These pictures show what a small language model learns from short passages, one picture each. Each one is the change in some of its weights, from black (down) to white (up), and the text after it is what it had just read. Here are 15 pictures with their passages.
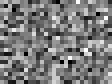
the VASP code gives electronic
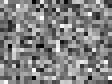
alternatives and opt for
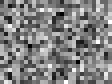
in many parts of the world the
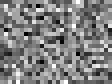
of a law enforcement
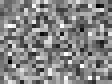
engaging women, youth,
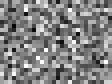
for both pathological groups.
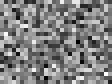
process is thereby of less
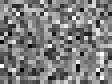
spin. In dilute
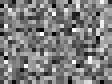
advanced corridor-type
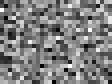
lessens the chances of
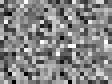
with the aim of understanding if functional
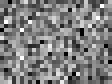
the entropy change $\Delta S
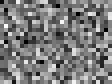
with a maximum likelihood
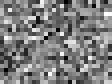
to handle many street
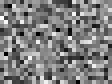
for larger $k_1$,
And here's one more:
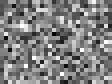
Key findings - Trade
